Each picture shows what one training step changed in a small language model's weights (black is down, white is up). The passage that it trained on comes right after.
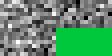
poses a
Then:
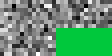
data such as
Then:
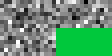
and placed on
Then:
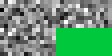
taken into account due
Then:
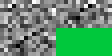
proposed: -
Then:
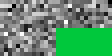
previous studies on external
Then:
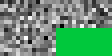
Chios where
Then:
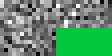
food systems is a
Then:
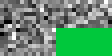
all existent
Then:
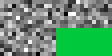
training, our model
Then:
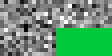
familiar with
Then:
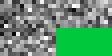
agreements (see
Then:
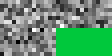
integrated use of
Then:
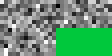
then used to identify
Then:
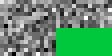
relatively high degree of
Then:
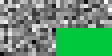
about 6-8
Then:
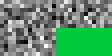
is likely to result
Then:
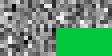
data. The integration
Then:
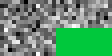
Gardens as
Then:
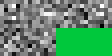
each semester
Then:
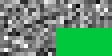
found itself
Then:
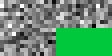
systems. However,
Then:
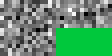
education in India
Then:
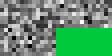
the emerging water
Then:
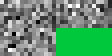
has two periods
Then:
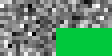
oil, and
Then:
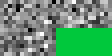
games and technical
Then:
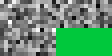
on the concept of
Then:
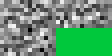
construction and possible
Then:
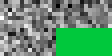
In this work,
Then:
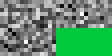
the silver
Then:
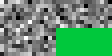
and Cognitive
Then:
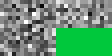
remainder of
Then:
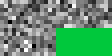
Line 1 On
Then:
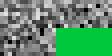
the type of
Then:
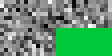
those likely to be
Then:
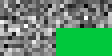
was colonized
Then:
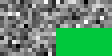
and the public power
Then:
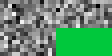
that the quest
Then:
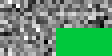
a coordinated
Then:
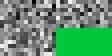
pattern. And
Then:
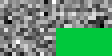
a thin
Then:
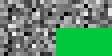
adherent cells
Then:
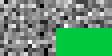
efficacy of a
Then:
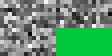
subjects, including
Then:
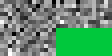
7. Acute
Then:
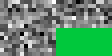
evident that majority
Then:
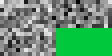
with the test
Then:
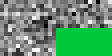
a database of
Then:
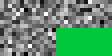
to broader
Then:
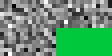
information on currently available
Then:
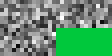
the crisis.
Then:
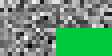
been clarified
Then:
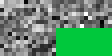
with a small
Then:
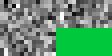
Law No.
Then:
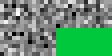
of ELT
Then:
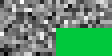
group behaving
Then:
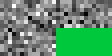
males; though
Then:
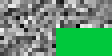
with faith
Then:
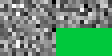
current news and
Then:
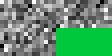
such as long
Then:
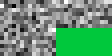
cm³ were conducted
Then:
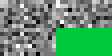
2], linear or
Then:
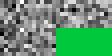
bus B3
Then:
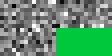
- Data were collected
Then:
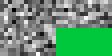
removing emerging
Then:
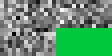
ecosystem in South
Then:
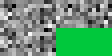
E P A E
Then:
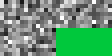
Department Of
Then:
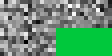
fields of
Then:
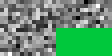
the pandemic and an
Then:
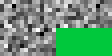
as the sum of
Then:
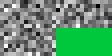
that densities
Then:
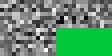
annotations were
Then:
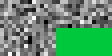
to higher frequency region
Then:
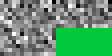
Technical Report
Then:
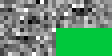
than the defining
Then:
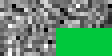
information is not being
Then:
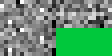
a structured questionnaire
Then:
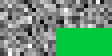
problems which are being
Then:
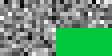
The obtained data were
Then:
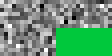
as input for the
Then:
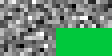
defined targets and
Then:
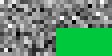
exclusively on
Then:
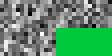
her life. They
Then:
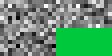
for GERD
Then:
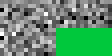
what has been
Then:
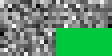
numerical technique will
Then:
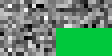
set generalizes to
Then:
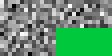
domain, processed
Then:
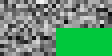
disk thickness
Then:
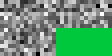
out experimental tests.
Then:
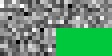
top surface of the
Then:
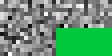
process can be made
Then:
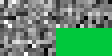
after developing a
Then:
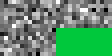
hazard and
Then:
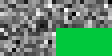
the long-term
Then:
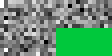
respectively from top to
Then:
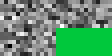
requirements of each use
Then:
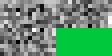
growing body of
